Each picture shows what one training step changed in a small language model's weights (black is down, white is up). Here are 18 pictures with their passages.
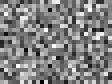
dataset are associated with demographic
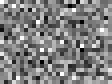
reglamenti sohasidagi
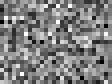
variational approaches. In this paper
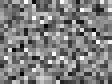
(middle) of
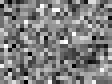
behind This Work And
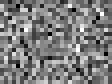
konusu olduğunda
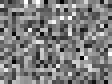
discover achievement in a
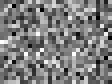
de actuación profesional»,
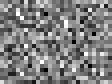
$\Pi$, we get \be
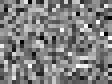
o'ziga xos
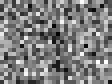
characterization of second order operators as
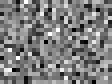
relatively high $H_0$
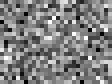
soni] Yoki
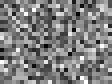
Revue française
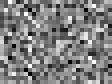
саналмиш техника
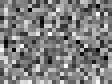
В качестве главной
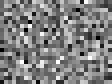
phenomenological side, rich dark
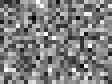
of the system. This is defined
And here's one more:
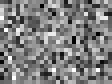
non-symmetric cases with
